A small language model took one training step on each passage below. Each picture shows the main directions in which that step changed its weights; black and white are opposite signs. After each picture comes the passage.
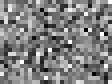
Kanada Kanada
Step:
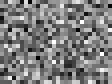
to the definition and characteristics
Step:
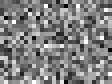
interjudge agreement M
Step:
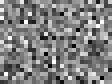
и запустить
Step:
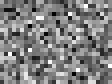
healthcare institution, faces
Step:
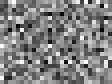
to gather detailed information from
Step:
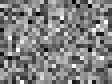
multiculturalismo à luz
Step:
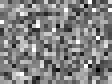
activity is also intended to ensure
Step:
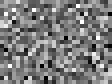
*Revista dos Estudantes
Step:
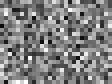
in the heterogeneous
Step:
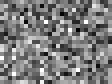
conforms closely to that
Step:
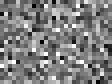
that the location of the
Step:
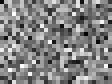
by stress ratio. Main
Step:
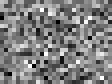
city, isolated in the
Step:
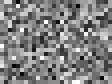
to have been used in words
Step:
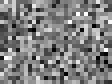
nivel superior y su
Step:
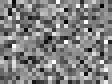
peak is observed. For estimating
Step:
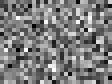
характерно їх
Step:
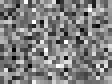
patients had medium level of
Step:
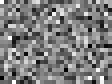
project activities. Moreover,
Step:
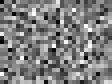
toda la colección
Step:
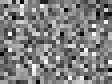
► **To cite
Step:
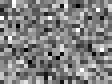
by embedding
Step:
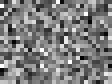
requirements for the technology of obtaining
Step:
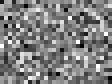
focusing on students with gaming
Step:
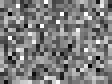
yönüyle çok
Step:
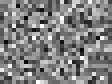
relieve mediante la
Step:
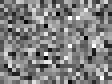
M&A is anticipated to
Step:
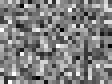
the government to lower the
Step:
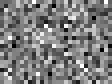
Abstract This paper focuses on
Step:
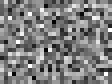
which are commonly shared while
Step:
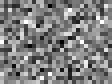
more frequently in males than
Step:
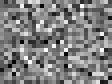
AIV, avian influenza
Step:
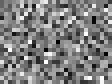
natijalari keltirilgan.
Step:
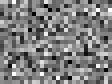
. ciencia Indica
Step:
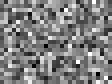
que a atenção seletiva
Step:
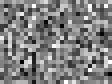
o'zlashtirishdagi asosiy
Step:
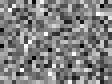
3: Google map
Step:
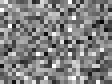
Menut, C., &
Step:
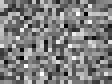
твердження, що
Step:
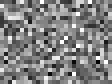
said that in these last types
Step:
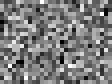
bridges in crystal
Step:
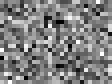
morbidity and low
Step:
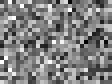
promueva el respeto por
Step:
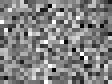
el “allá”. La duración
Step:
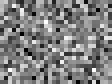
trade. Although many
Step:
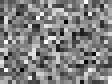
Uning pedagogik tizimi
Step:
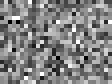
62]. Kinetik
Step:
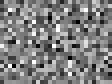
беморлар учун
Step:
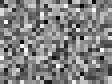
resistance screening trial
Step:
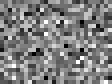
d-ROMs test
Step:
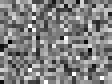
to the objectives.
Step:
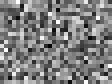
11 prélèvements sur des
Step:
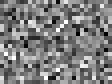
the optimum forming conditions. 2
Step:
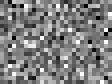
suv havzalarini
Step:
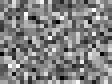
appelée brunissement non
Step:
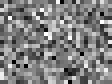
limit of detection (LOD),
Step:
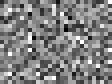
guest application environment [5],
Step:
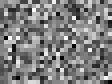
disease (tiger stripe
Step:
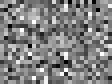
functions. The problem of the development
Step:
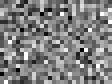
anxiety or inability to
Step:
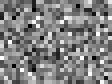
testimonio de una
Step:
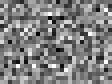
- 50.0 Observed
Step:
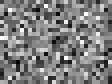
and energy of fullerene
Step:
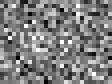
“emotive brain” and
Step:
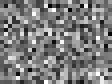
cioè poiché,
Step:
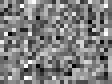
щастя, почав
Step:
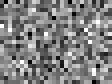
UUA bozorining
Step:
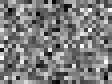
de spécialité: des
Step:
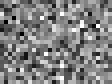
și s-ar încheia prin
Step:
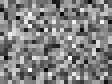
financially deprived entrepreneur as
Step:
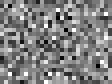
carbon capture technology on
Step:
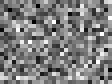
sand extraction is
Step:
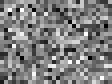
nas intervenções realizadas –,
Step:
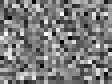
2x greater than that of
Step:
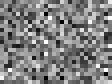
analizi. *Management
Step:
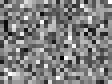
during the current study are not publicly
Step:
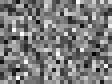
all main configuration routes
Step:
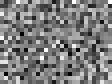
wel ernstige
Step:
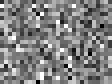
University", Chelyabinsk
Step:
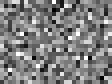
the predictors. In this case
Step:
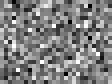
struktur hadits secara
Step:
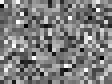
um dos modelos aplicados.
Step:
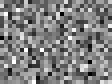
birlashuvlari vaqtida
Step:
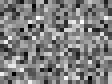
toes on each foot, then
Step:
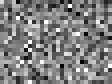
² Deze rubriek
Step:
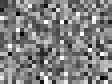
many times a month do you
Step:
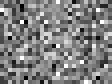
OF TRADE Tetiana
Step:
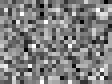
productivity or utilisation rate
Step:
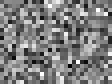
uma vareta de 2
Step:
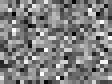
Distribution of visits per
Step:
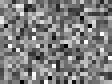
men ingliz tili
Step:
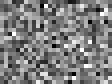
Águas Dias,
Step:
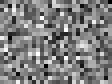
of surgical management of acute
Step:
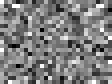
Aplikasi Android
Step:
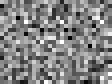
converter os valores em
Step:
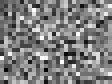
unit (PICU). The
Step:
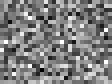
NMFS TED in both
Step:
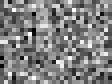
emas, zavod va
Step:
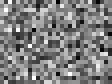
faithful and loyal to
